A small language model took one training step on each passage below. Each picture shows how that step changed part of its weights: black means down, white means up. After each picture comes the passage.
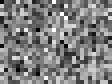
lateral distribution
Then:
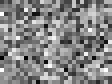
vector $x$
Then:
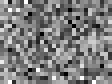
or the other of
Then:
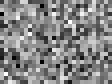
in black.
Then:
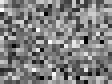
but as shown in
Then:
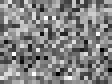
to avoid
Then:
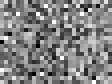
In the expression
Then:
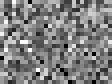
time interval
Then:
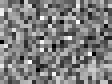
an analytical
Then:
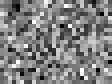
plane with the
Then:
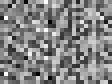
shapes and
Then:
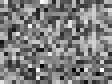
properties as the
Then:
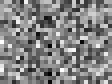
can be given by
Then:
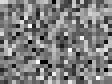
methods. To the
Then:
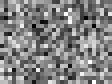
a maximally
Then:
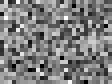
and the second is
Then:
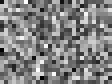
for some of the
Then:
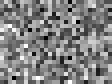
most active
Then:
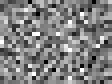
energy, given by
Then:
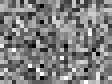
with the following
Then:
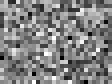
and $\alpha$
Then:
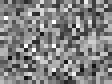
rotation velocity
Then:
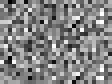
of dc current
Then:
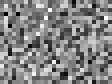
behaviour, can
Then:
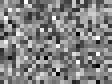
of a series
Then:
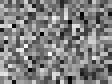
number of the two
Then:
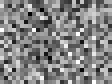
the discrete
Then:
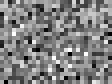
and RSC
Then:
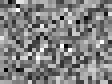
related application
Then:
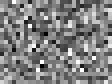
performance, the level
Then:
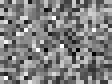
large enough
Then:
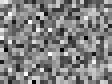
closed but
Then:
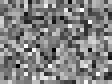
modulated phase
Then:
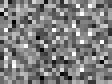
lag and
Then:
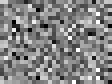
acting during
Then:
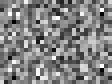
always lower
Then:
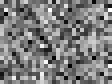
the difference equation
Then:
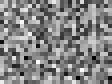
at high temperatures
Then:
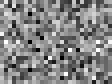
measure the electron
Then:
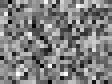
the rms
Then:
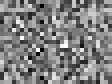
with a timeout
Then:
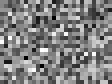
Car &
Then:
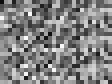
phase transitions
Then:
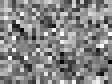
are needed to
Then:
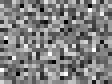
the total number of
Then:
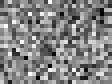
are divided
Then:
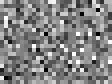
layer, but
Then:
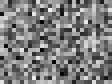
our bound is an
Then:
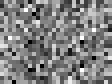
density of the
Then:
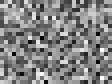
to the critical
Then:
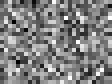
representing a
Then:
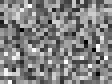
in the first part
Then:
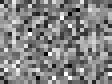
time spent in
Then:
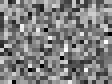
and the HL
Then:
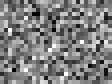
differential equations.
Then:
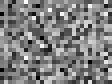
the soliton
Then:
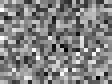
This result is in
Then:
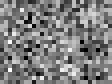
it only depends
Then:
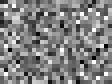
responses of
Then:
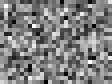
a generic point
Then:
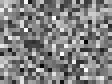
because of the
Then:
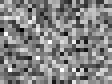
is found to depend
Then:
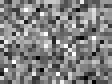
magnetic pressure
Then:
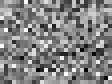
need for an
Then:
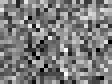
method only works
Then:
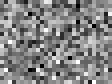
construct the
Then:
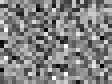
YL at
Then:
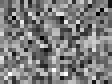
the filled
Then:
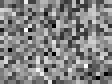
described in
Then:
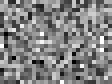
and document as
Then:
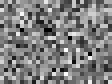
we know that
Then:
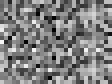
field equations using the
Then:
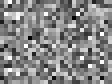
exists no
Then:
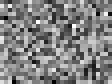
its domain are
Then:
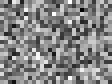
structure remains
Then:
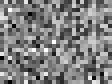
curvature of
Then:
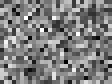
series of each
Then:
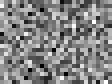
the same radius
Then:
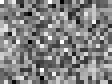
so the higher order
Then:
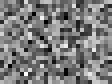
the boundary conditions
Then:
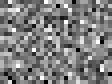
infinite temperature
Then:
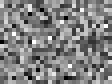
the MW.
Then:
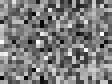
plots these
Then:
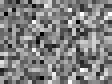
field dimensionless as
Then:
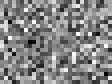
temperature behavior of
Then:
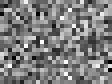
nuclei by
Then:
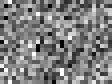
0+ are
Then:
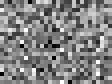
within a theory
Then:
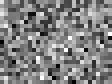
these differences.
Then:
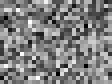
and Collinear
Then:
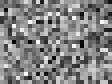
verify the
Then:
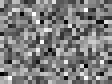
reflects a
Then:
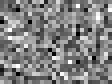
purity of
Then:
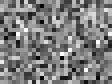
with the experimental
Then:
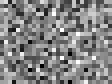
source and the
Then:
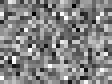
has secondary
